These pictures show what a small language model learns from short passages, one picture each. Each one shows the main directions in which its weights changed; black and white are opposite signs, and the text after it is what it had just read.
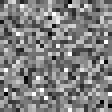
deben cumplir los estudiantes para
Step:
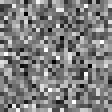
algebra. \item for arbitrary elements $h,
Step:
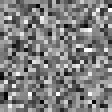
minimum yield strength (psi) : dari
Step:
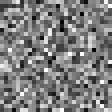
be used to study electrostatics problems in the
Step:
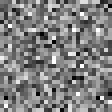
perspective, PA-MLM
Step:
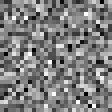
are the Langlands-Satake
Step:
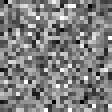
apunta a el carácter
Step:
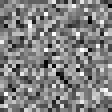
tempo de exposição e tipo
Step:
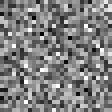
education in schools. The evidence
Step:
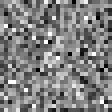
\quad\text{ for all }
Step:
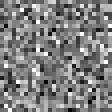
vida econômica estava
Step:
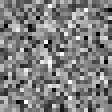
\left( \Phib( \theta
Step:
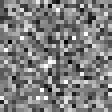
the scalar component of ${\cal \chi}$ are
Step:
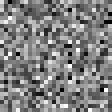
deux photographies sur une
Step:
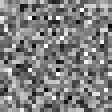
prejudicando os direitos à
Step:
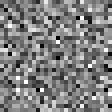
kim haqli emas va
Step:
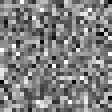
Федерации на основе системы
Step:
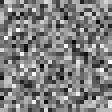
ayirishni bajarishga
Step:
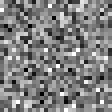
\end{equation} For equal binary
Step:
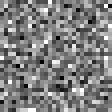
where $m$ is a power of
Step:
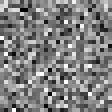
to a trivial $K_e$.
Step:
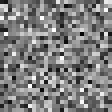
monomial symmetric polynomials and the last ones are the
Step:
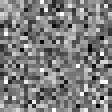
Hence our assumption is wrong and the result
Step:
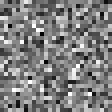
também paranaenses, composta por
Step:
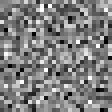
on the other hand, have a wider
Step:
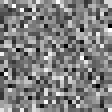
great interest to experimentalists. The approach leads to
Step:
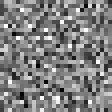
\bibitem{r1} M. H.
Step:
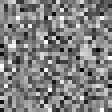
— mahalliy davlat hokimiyati
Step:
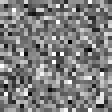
discrete distributed observer and give a thorough
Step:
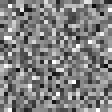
лет является одной из самых
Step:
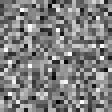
F_q^n$, denote by
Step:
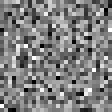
are at least three reasons why
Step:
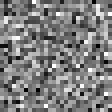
Cuadro 1.- Caracterización y
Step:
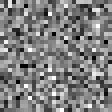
isolated from activity in the
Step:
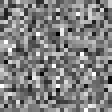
the calibration of the energy estimator of the
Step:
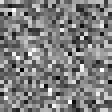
Chen, R. Or\' us and
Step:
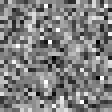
the biosphere in various ways,
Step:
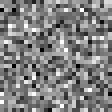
failures or interfere with required
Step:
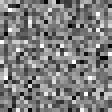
only if $\theta(t)$ goes above
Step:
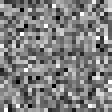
approach lends itself to generalizations to more complex
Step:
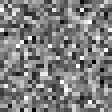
santé publique dans le
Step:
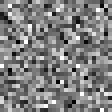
is majorized by \begin{equation}
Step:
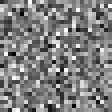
which are evenly distributed in the pore at
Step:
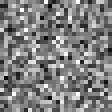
$(ii) \Rightarrow (i)$ follows directly
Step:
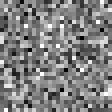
$\diamond \diamond \diamond
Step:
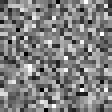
a ``manual'' way through a visual check
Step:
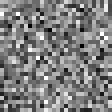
on, $e^{tX}$ refers
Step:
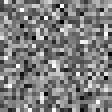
ilmiy o'rganilgan ma'lumotlar
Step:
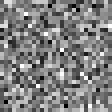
for both schemes} \begin{center}
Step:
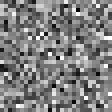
Муаллиф Сеголен
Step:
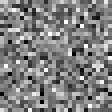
to select a sampling distribution
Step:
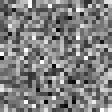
simple geometries or regular interaction patterns, such as
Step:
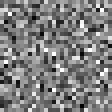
same standard disc equations to estimate the UV flux,
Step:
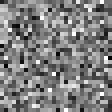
function $\tilde{\omega}_i$ assigns
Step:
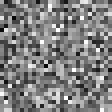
will use (\ref{arsenal}). Then
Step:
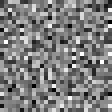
escudo oval de cueros
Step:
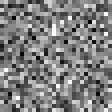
The performance of the new models is tested under
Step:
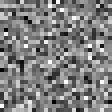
Streicher selbst war ein
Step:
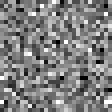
Mansson e Mcglade
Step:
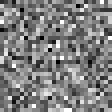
analysis, Lie group, homogeneous spaces,
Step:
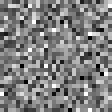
an estimate for generic binary trees of the same
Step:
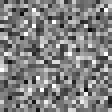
respectively the exterior differential and codifferential of the
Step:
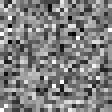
bilan reklama agentligining
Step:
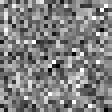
this situation we identify $(\beta_1,{\cal
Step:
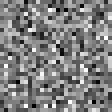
of the $\bar q$-heuristic
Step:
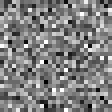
influenced nodes in expectation,
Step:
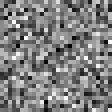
и введением закона,
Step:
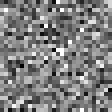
kinetic energies and effective interaction giving rise to
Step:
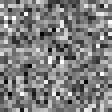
We also illustrate the verification of the theoretical
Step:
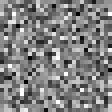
ткацькі вироби
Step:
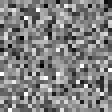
in the EIT medium, which can come from
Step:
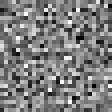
людину, а тому подолання
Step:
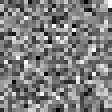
acceptability and scale of the involvement
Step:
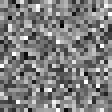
mustaqil fikrlash jarayonini
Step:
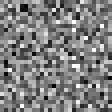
*juego cooperativo* y
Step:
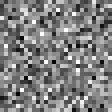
Bosh prokuraturasi iqtisodiy
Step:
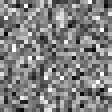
strength is smaller, e.g.,
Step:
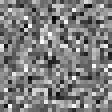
from Science Foundation Ireland under
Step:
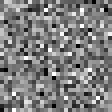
Accountantskantoren nemen
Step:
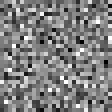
миқдорини доимий
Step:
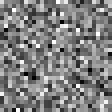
anak-anak memenuhi
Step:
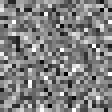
использования современных
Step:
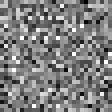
região. O seguinte trabalho tem como
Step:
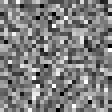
un hecho frecuente que muchas
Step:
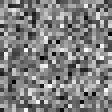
at the critical point is very low. The density
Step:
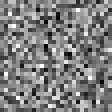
data must be encoded into spikes
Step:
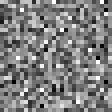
certain coefficients, uniquely determined, up to
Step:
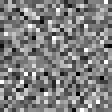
pipeline $f(\cdot)$
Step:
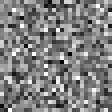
sebanyak 91 orang.
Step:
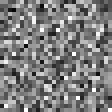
on positive half-line. Third, one
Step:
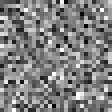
a finite element model of the track will be
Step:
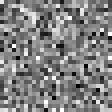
the top Ta layer thickness, the
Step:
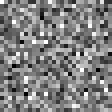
hand, that each global maximum (and $\hat
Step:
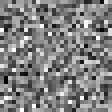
repeatedly on the task related set.
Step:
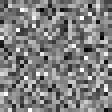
by a coarse-grained solution with
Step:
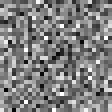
become the editor of the publication. It
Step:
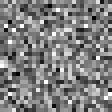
/* top off reservoir */
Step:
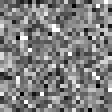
classification of such geometries. \\
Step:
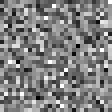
рівень добробуту та
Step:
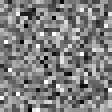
Greater-Accra regions to
